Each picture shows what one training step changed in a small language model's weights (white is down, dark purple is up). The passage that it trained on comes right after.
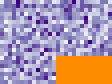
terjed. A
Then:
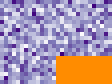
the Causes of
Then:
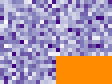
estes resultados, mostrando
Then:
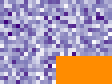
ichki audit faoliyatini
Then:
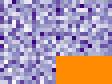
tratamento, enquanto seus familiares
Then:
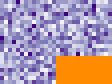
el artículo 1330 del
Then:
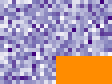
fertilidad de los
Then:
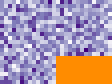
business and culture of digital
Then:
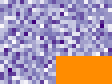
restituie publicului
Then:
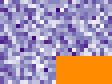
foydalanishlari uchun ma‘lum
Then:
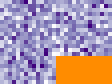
durée de vie des
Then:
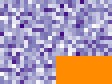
beban ini tidak
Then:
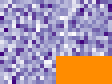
слова доказывают,
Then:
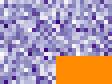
pasaje no exento de
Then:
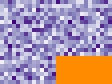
Menurut Wakil
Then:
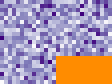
планом) у разі
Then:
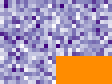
видах поливных
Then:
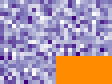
adalah kejadian
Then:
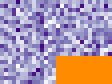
** В скобках
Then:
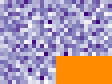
of Palm Oil
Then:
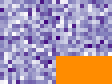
функціонування були
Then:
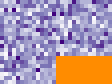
маҳсулоти ишлаб
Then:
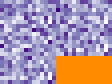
bosqichga olib chiqmoqda.
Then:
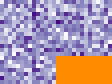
‘de fora para
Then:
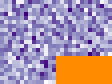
y emitirán un
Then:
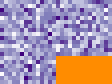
qonni hayotni
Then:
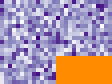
більш широко
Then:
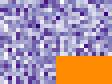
aniq holda ifodalanmaydi,
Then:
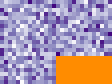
a importância de buscarmos
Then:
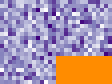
semelhança do
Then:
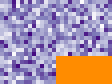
suas propriedades funcionais.
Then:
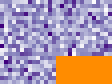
надо сказать,
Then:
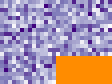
de una agresión,
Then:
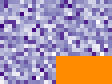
va umurtqa
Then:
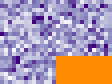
could be preserved
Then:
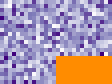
la ficción y la
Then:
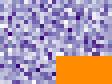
temática. Ao ser
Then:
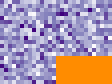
va tarbiya tizimini
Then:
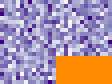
herramientas tecnológicas
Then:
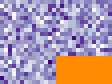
italiennes du
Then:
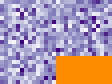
griegos que
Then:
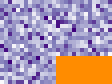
de forma progressiva e
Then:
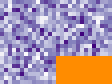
apparaissaient comme
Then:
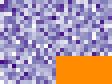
dan tidak teratur. Di
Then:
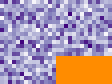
lokasi A dan B
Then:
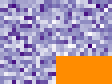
kelishi, rivojlanishi
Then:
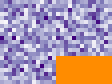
qilish kursi 10 kun.
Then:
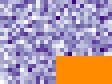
в безпеці, буде
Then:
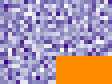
dell’inganno di
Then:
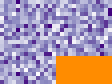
Fabric & How
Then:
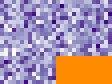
op sommige punten
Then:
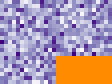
образования. Именно через
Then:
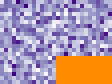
в ФСИН.
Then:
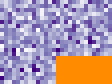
medicina de como a
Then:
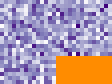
transport actif dans cette
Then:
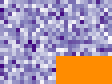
barcha bosqichlarida korxonani boshqarish
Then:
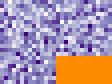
La segunda parte del
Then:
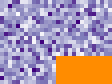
explanação de como se
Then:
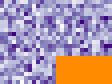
Uzbekistan Abdurakhmanov
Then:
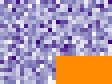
1 a la red.
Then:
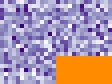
talabi asosida taqdim
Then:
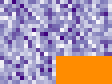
bo'lishiga sabab
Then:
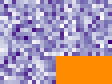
mod esențial
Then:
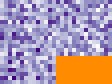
se inaugurou
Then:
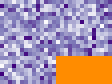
childbirth is a
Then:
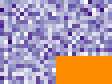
se comunicar, pode
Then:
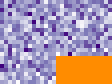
classificações encontradas
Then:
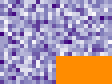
The data analysis led to
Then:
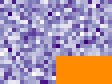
ega hisoblanadi. Bu korxonalar
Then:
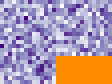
відповідальних громадян
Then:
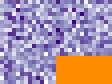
sociale për
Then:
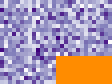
nizolar va natijada
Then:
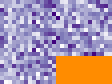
того, що вони
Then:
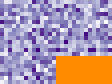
instituto seja aplicado
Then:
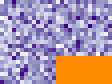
Martins Senhoras
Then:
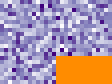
проекта по развитию
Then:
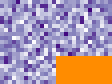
a conservação da
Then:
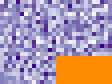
E. et al. The
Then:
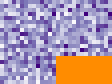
Bezügern im
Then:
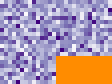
3. Hayotga
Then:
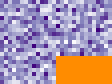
(Филимонов &
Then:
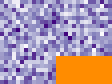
the European Union Angela
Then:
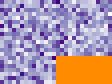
reaksiya testi
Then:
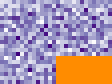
fotografiert und
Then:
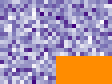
termitlarga qarshi
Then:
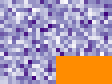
(НА ПРИМЕРЕ
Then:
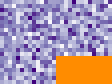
el futuro no queda
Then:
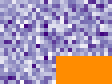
determinado la consideración de
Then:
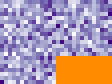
давлат бошқарувига
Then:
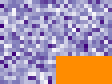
In this context,
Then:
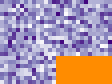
dejar oír
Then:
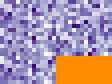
și încercarea de
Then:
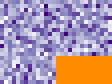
vositalari, xoh
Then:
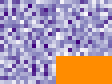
professores para assumir o
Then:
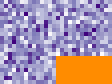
із застосуванням нових технологій
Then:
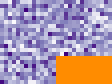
liver injury //
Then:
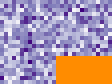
bleiben aber bei
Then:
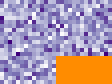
bir maqolada to'rt
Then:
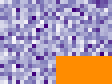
эффективности государственного управления
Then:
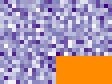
Узбекистана, направленной
